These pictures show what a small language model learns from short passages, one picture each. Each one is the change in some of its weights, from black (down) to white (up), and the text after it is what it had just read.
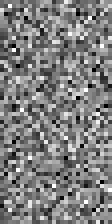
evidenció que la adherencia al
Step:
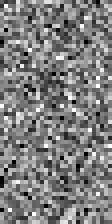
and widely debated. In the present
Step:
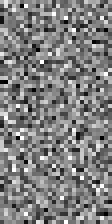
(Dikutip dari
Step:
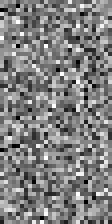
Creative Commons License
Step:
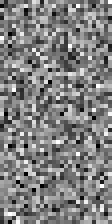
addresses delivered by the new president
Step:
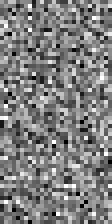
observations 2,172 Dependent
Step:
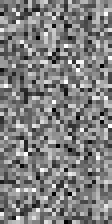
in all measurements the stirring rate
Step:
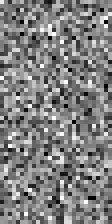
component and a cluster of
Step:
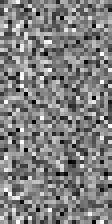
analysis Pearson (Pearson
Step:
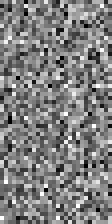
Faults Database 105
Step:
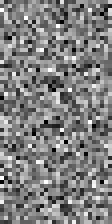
local governments. Estonia's dependence
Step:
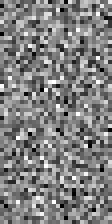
new-generation composites with the
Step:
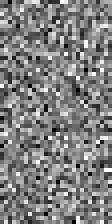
iterative writing to check
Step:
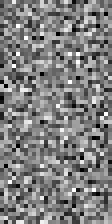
power $P_S + P_R$
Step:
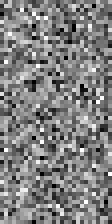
should be collaboratively set by the principal
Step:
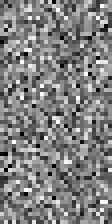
and emphasizes the need for
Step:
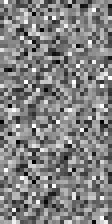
der Atemstrom aus der
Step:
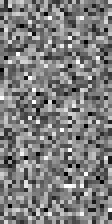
of the planned power. This
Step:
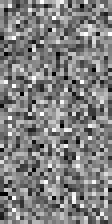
Infectious Agents PID
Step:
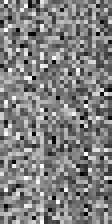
antes com os clipes e
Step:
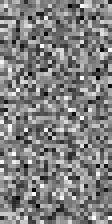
xalqining ko'p yillik
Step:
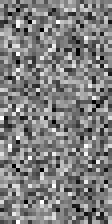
contradicciones entre el discurso y
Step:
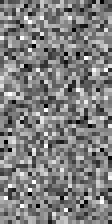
quality on a chest X-ray
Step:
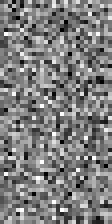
циклов солнечной
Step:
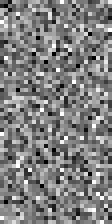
Wiesbaden: Springer
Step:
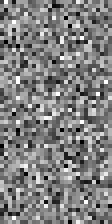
atendemos a los órganos
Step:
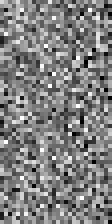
is a psychological theme that significantly
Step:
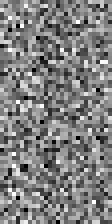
ehtimoli kuchayadi.
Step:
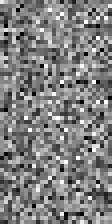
у нешој студији
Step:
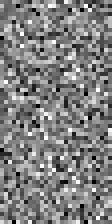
Workshop-Ziele und
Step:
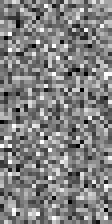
de la tesis. Efecto de
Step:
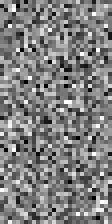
on Rohingya exclusion and
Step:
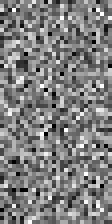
and sectional gear headsets are
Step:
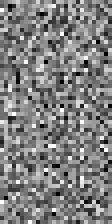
privilege granted to individuals,
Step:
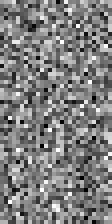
to reach the goal of restructuring
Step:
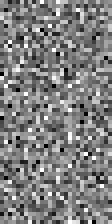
The maximum pressure occurs at the red
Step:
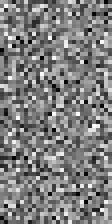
bo‘lib, shu asosda
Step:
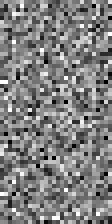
was changed to standard growth medium.
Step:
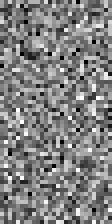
to normalize the features, ensuring that
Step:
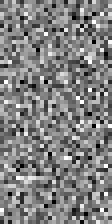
resulta em 38% de
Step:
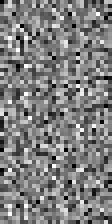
holda tadqiqot natijalari
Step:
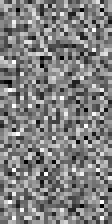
texnika fanlari doktori (DSc), professor
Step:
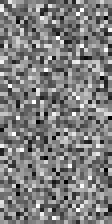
the first reactor, by recalling new
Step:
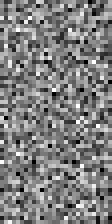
/ Central Pacific Europe North
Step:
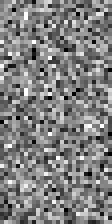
Distribution Patterns of
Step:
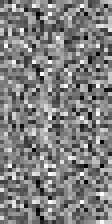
the state-of-the-art
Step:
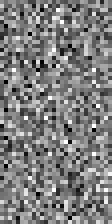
maktabgacha yoshdagi
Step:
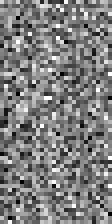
contrast, the results may support policy makers
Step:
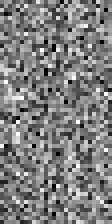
Family Medicine, I.
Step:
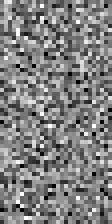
obro‘sini oshiradi,
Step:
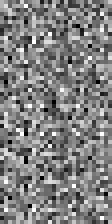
tipologiyasiga asoslanadi.
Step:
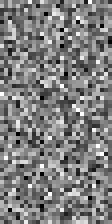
*The Art of Thought*.
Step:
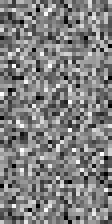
mentioned several times in the
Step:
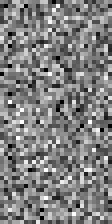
of instability that led to the
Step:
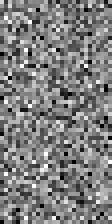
(sFC), and area under the
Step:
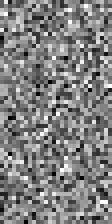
workplaces - Reducing the number
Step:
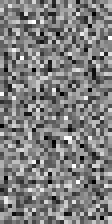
haqida bo'lib umumiy
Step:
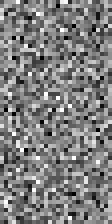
З-поміж типових
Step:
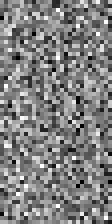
the expectation that this happens are
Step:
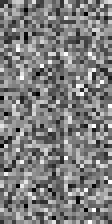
complementarity against outright
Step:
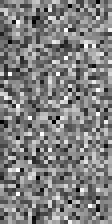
la importancia del contexto en la
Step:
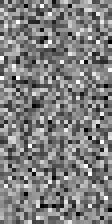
percentage vrouwelijke
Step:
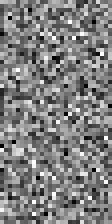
hostels. Three nurses
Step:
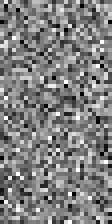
modules in the building façades,
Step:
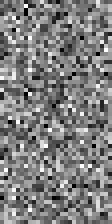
was a diglycidyl ether of
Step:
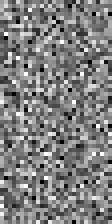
матері. Роль синів
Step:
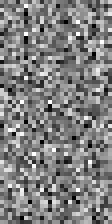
delivery for all Canadians.
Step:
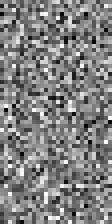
13. The results considered contributions made by
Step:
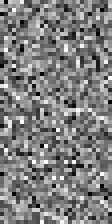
a given real number, $x = p$
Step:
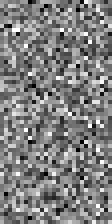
some statistical value without resorting to an
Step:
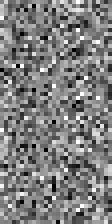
присутствовал в своей
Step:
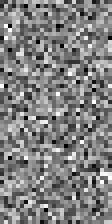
assesses the value of modern wearable
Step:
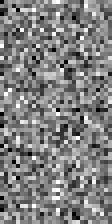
about the way such shifts provide
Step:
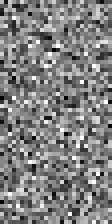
be divided into two factions in this
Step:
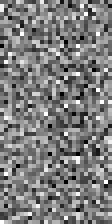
The factors which are effected by the
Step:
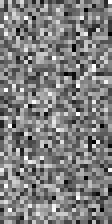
the P-DTC method, the
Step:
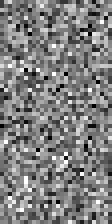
future as a Cultural Fact:
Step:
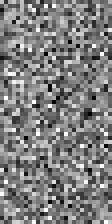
work engagement. Methods and materials: It
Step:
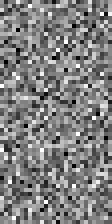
Tapioca starch,
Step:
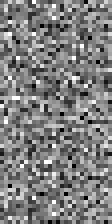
Hududlar va tarmoqlar
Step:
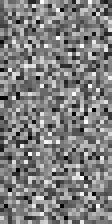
the datasets with different CRS to be
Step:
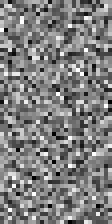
the thematic challenge areas identified by
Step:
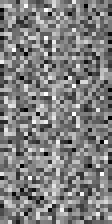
ошириш тиш қадами
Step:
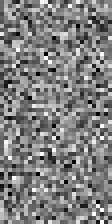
estableciendo metas pedagógicas
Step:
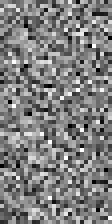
darslarida mavzuga
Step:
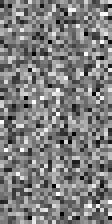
diameter, depended on machining parameters
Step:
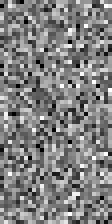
responsibilities. 3. Respondents were
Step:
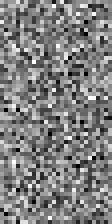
intellektning rivojlanishini
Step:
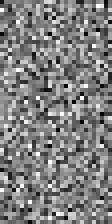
Financial Institutions,
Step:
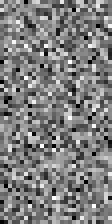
Darah (UTD)
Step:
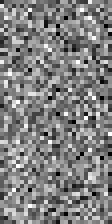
while the promise that God will
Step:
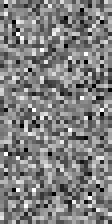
flexible job-shop
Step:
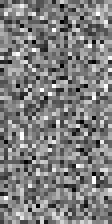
a Ph.D candidate doing
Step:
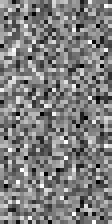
texnologiyalarni rivojlantirishi va
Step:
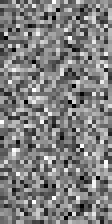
**HSC, YEO,
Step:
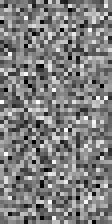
простір. Виведення
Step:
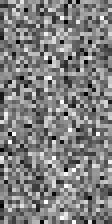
duties and working hours to minimize
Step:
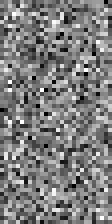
E., (2011) The examination,
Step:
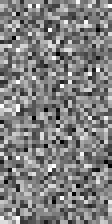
substratos brandos non son
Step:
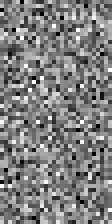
has increased exponentially from governmental
